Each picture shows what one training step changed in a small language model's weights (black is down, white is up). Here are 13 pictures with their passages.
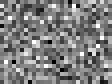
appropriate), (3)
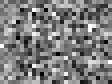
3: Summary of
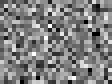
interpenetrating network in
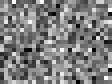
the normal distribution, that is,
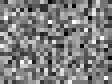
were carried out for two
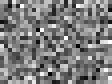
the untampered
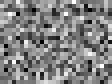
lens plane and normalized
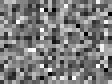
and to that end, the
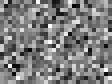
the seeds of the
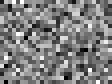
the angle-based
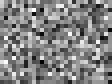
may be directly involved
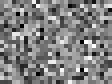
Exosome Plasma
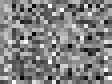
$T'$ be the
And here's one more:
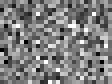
Here $K$ depends
